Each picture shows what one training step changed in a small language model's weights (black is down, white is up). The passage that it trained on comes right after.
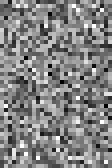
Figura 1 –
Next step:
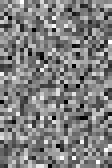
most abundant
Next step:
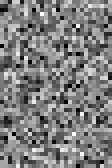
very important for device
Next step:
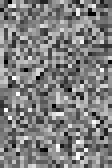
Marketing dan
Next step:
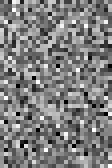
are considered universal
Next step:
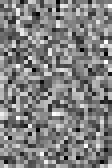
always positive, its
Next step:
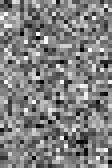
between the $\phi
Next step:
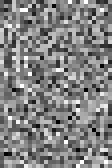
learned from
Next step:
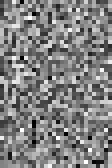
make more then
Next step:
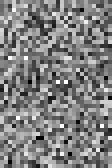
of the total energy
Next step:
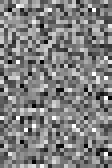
the Fourier
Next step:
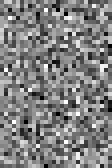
other related factors
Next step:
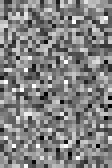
on the whole space
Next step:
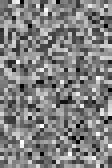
crossing the
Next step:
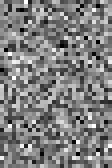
alos expect to
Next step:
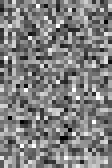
case, PCA
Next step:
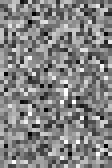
tashkil etiladi.
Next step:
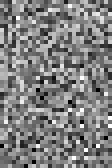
None of the
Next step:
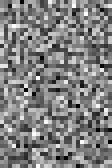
can also show the
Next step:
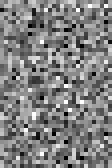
smaller than a
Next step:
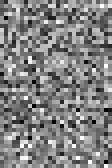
una capacidad de
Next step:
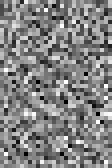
have not been fully
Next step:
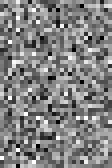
fairly above
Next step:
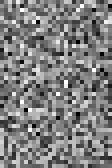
questões que
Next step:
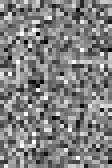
just the next
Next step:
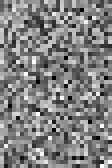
of a plant and
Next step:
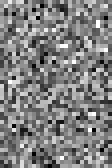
illustrates different
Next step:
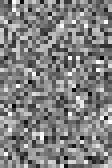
are unknown
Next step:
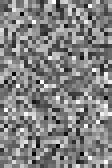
states do not
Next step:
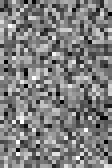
simulations. The number
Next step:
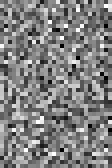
test Even if
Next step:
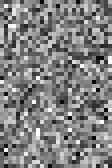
present science
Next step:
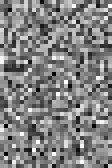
to its lifetime
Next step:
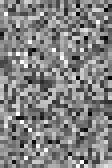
by seeking
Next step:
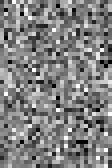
channel $\Delta
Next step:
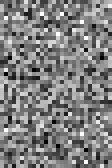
girls in
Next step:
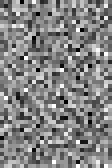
should be enhanced based
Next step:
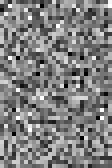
fully secured
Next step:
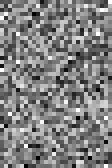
individual needs, but
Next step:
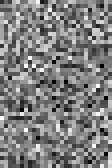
and recommendation
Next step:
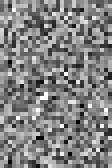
of the many more
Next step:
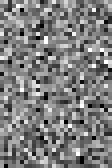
the type of
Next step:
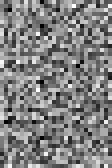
to the long
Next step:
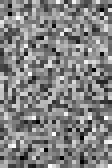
compact and we
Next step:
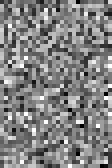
first harmonic amplitude
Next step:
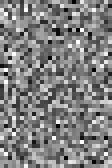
being ruled
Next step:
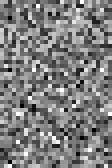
At room temperature
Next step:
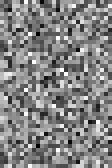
to be in the
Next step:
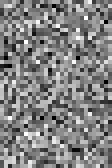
qualitative case study
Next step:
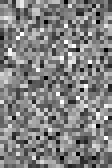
Phys. {\bf
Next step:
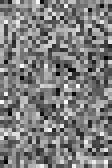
and most widely
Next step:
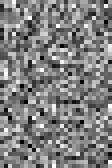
contained in the
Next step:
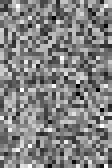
molecular gas of
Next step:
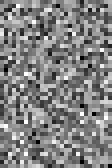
the respective
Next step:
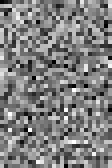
as follows:
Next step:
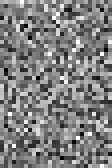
temps avant
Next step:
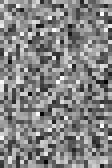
group and the other
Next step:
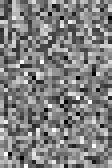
is conceptually
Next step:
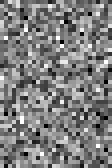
disease. *J
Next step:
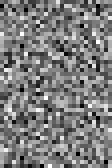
the QGP
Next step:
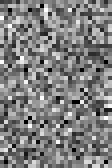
literature. In particular
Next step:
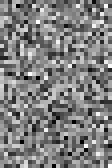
aus wie ein
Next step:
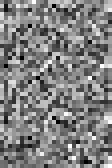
production techniques it
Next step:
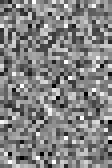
which is also
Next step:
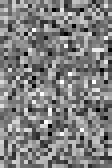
saving of up
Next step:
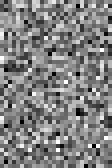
with its first
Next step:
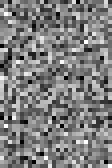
p_T for
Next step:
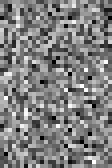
was set in
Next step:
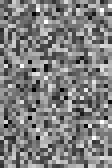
rivoji bilan
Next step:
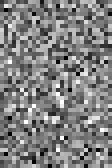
combatir la
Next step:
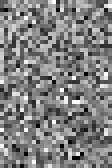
dependent on customer
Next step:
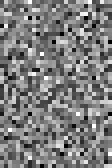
har qanday
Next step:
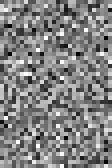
deve se
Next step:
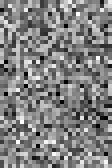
features. After
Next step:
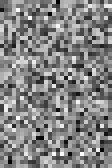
transformation of the
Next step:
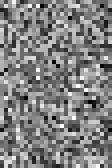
test was not performed
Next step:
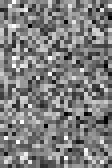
simulation are shown.
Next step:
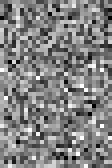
was found that
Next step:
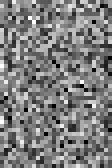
As was mentioned in
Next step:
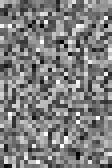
more strongly transferred
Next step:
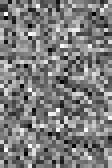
success, 1s
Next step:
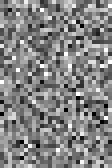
order to find
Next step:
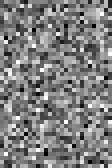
the zphot
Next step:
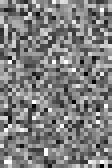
its inert
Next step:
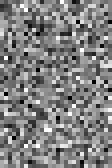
by applying
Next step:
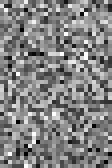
N Percent N
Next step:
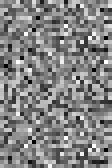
while also including a
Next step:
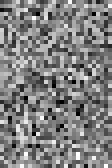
emergence of
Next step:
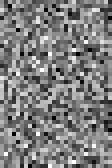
g was measured in
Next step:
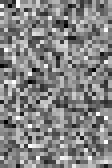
assignment, while
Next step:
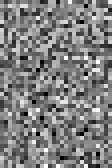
adotado o
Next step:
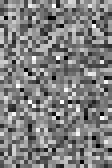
los datos a
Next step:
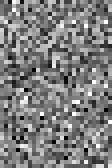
are likewise
